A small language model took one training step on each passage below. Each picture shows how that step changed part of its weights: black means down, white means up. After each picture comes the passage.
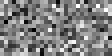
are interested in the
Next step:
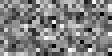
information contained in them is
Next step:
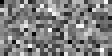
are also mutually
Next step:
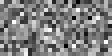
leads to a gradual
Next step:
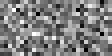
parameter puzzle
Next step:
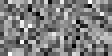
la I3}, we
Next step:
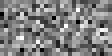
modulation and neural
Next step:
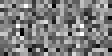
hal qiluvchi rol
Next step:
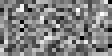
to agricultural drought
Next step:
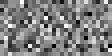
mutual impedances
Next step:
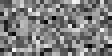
monetary and
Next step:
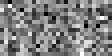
va tanqidiy
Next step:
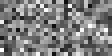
identifying the criticality
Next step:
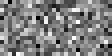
el nuevo
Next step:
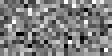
Code Reachability
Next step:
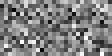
the other hand, should
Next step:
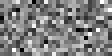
space $V$ on
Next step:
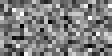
ook ingaat
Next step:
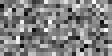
the following work space
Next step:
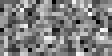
throughout his work,
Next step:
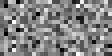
predict school failure with
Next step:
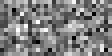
We say that $g
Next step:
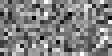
interaction between expert and
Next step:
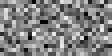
criteria of filter function
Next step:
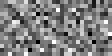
hence the proof needs no
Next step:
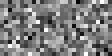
\] holds true for
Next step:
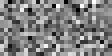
institutsional iqtisodiyot
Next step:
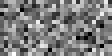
independent variables and one
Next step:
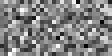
for an explicit statement of
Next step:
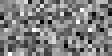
all bridge presentations
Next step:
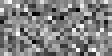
The following $$ \bar
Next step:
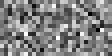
The last expression is not
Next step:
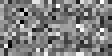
statement (1) for
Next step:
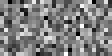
supplementation to evaluate
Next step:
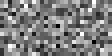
In particular, \[
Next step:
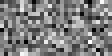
net) are possible,
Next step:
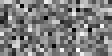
tranfer Lemma
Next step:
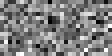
else, seq
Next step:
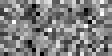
differential equations which state that
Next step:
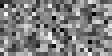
my performances, all
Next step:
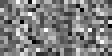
We were not able to
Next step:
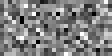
respect, the main
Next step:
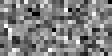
It opens up
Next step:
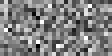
y experiencia del ser
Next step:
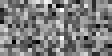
partners. Based
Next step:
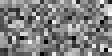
for all $i
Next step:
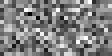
the common premise
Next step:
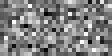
of $K$
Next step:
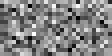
the domain $\Omega$.
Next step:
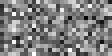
of $A$ which
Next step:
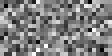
career trajectory
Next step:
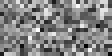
established based on the
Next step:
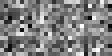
vary significantly according to
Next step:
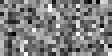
meant profound
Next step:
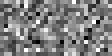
By definition we have
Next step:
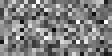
to the late
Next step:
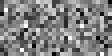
which may be due to
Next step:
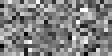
the NICE
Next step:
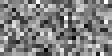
in the first reporting
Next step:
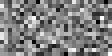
o titular do
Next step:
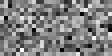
that circumcision
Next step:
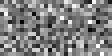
1 min of exposure
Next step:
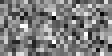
nationalism has a
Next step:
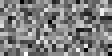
techniques to be used for
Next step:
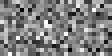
colour is quite
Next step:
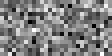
basierend auf einer
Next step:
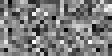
is possible, shows,
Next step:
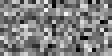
synonymy to
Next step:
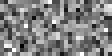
is 402 obtained by
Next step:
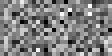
right and left only,
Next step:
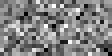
in this section is
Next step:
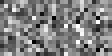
The present note is
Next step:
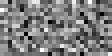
- n} \quad
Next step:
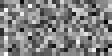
countries. This motivates
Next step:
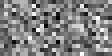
reduced, and there exists
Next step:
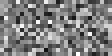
in Food Science &
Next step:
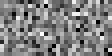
bring balance to
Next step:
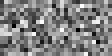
нові для України
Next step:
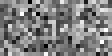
recall some results related to
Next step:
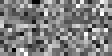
diffuse interface approach
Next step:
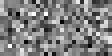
an excised vertical
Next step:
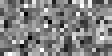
motivation to present this
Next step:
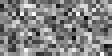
management, limiting the
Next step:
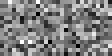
off the sensor
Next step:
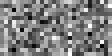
individual constraints of $
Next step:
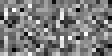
Science and Education. –
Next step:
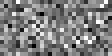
a conduit à
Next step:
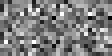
project, product, or
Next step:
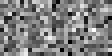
since we do not know
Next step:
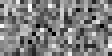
и опасность.
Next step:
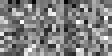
after caesarean
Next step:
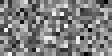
examples can be manually
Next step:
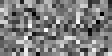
Ularning asosiy
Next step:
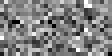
Limited v.
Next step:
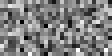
направленная на
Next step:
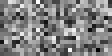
library and the
